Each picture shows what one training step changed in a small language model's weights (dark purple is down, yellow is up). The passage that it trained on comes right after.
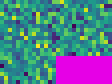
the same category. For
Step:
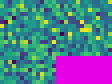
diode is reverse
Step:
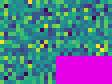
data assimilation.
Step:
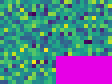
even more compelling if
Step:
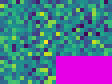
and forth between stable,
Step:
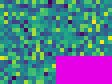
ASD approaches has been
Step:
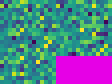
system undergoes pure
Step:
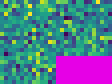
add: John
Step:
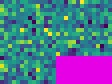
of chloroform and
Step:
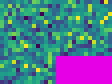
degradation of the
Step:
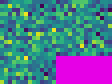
part of this work was
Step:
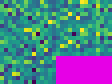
bar in the disk
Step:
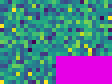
to lower temperatures upon
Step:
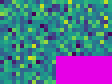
to markets. Furthermore,
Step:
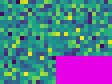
the decoherence
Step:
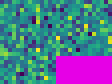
and the geometry of each
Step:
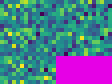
consequence of the less
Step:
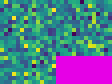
AFM image but is
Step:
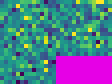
drift proposed above. To
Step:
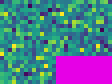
issues the first margin
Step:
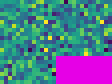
\begin{eqnarray} u
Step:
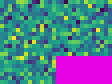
temperature spike takes a significant
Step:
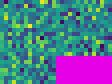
30 villages, and
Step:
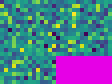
solutions to avoid this phenomenon
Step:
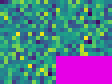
elements, by using the
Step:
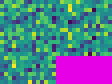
averaged the measurement of
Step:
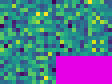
extraction of geometric data
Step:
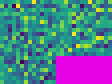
composition exhibits two
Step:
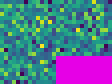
high added value materials. -
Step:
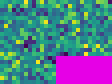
experiment \bar{x}
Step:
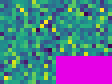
Model configurations are
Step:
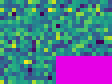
the $q$-theory
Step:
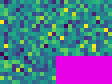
energy-efficient RAN
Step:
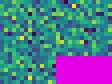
accumulation of these is
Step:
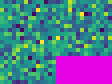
are additional markers, their
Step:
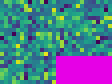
head directs them
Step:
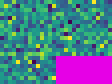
algorithm, $\alpha =
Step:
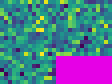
large $x_0$
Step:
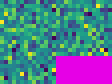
given by the high energy scale
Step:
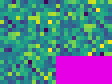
comparably lower data quality in
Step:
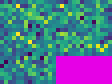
Electrical contacts
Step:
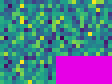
Surveys such as
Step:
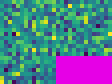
assume that the cluster composition
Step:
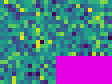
The first and foremost
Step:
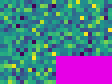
obtained. At the order
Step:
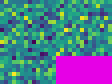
to the claim that
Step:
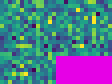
This study only the logs
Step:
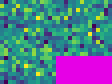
across layers instead of a
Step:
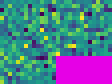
carried out by the three
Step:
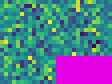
left breast. One
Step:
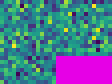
the sibships
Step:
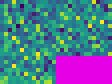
energy reference, but instead employ
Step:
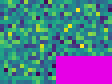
male and female
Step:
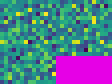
has been shown to accurately
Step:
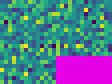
identified from the various included
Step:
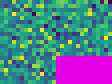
work undertaken to
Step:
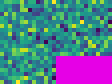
più studi
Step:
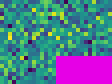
location of the local host
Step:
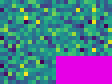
and multiple regression analysis also
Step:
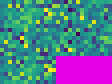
as expected short latency
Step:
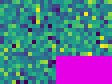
and their derivatives.
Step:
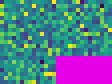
enabling the derivation
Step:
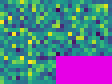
various parts of the two
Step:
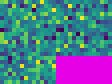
of the RPA response
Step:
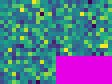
The stimulating function
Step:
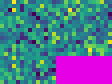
confinement, use,
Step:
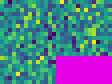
CSIC. Figure
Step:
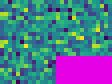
criteria. The material included
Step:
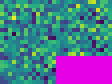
the pattern of stop
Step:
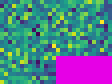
inside the parent
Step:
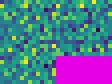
because the number of nuclear
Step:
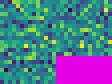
methods used in organizing
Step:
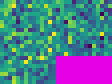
while var > 0:
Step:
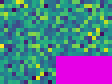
emerging new models and
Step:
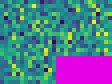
No other peaks except
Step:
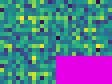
resolution improvements from current black
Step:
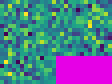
is interested in and
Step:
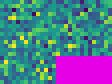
(2014) estimated the
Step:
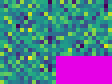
absorber generator unit.
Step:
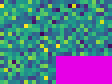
infected population decreases with
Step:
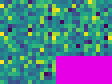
Booster** –
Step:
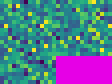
channel responses than those of
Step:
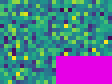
is a critical point, a
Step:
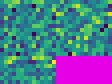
being critically reviewed.
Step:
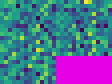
American. This
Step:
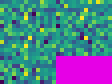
as recommended by the
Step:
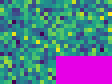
level is also free of
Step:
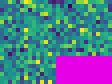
earlier series of 19
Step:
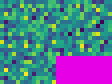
conducted in Adeoyo
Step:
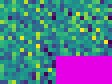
and Ampere's
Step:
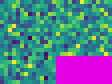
are evaluated first;
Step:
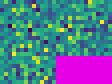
M$. Because this
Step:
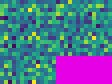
with forest and forest management to
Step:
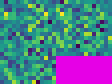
Eulerian integral scale
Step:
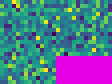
compounds, in the
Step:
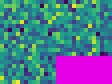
dental services and lack of
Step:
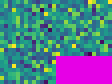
the adsorption energy
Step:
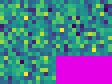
in the AI sector.
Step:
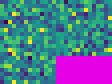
dielectric, but rather
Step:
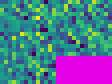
hamsters, and
